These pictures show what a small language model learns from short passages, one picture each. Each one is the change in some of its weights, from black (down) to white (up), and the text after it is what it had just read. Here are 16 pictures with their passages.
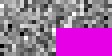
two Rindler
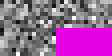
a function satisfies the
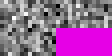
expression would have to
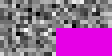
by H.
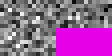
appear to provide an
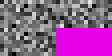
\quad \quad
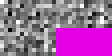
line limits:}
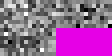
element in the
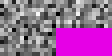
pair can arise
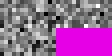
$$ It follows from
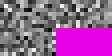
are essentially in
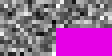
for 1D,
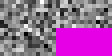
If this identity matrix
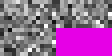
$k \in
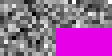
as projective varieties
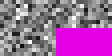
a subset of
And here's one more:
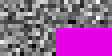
is the zero
